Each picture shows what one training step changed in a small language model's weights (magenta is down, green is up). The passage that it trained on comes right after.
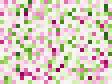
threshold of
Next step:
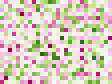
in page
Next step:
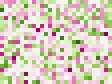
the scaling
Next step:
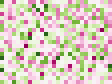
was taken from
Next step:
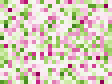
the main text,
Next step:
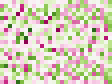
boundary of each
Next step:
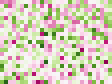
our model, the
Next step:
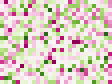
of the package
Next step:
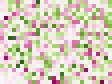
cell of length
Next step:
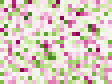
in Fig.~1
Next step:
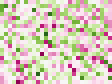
The temperature dependence of
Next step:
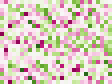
number of points in
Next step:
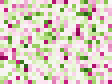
that 17 of
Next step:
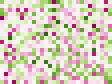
with transient
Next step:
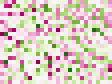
is closely connected
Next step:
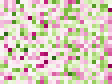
Also we will
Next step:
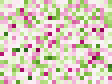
are in contrast
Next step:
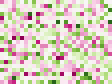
Recall that the
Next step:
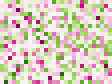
to check the
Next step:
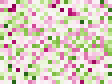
a further major
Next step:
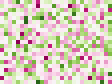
total weak phase is
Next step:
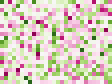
right-hand side
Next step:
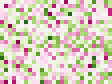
be prime. If
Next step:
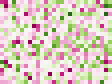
scales have the
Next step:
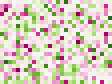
resonator are
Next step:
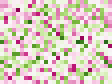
set relative to a
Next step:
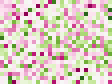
the electromagnetic case
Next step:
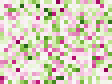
f : X
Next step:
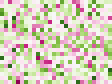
that the asymptotic
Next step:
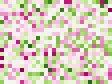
n on signal
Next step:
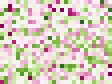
a more general
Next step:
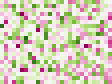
and below,
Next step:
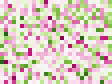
static. In
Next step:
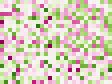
paper is the
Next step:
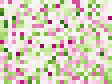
meaning that the
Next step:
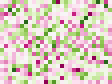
on the corresponding tensor
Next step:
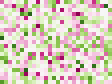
the definition,
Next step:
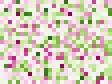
be fully
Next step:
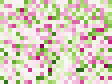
are not necessary for
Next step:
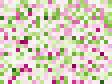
spatial variation in
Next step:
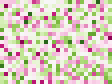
the residual
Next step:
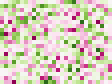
This is because,
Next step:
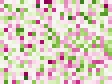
we still call
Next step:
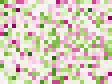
background space. For
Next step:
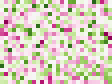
the cdf and
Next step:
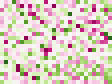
effects causes
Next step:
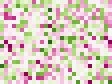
by reducing the
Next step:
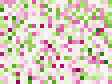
the index fluctuates
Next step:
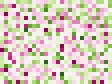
remaining claim follows
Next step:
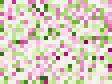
was proved in
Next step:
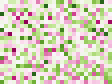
defined below. The
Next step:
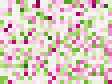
of the observed
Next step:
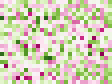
spatial information,
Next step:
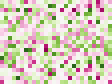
point cloud
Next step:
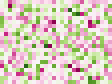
can be solved
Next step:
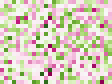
state increase, the
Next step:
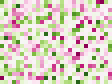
given as: $$
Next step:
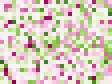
could be stated
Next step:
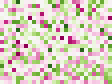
a form that we
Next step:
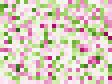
The parameters are fixed
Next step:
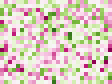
Let $G$
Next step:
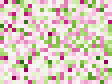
concept of
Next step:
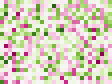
one with an
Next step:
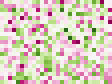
A}$ has three
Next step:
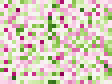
we check that for
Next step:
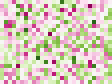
only to compare
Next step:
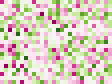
use without explicit mention
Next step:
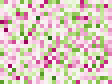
of $G$
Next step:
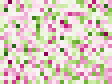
at its real
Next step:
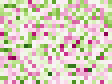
However, recently
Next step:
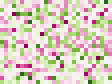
$\langle I
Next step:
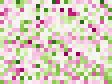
as a cycle on
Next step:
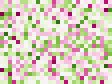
central division
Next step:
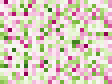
of the several
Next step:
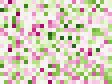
this string as the
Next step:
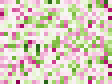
four approaches within
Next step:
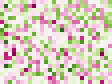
critical mass.
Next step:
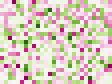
has been developed
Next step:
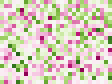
are some of the
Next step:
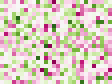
can be constructed to
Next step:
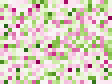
large collecting
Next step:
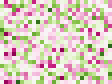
for some time.
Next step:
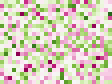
approximations, which
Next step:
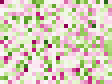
utility of the
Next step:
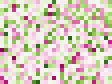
therefore has no upper
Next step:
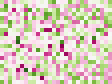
transformations are
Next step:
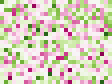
guidance for
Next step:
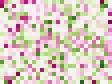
{From} this
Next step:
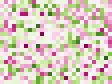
and $\mathcal
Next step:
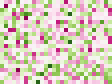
be the total transform
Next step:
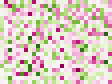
for the initial values
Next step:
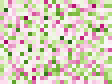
masking can
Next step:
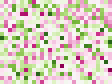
and the minimum
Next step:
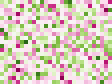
behaviors as
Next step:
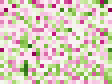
strong night
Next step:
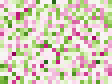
transformation from the
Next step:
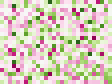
work on this
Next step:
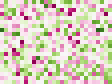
quantities such as
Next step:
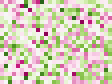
particular this approach is
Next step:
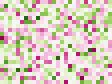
inner orbits.
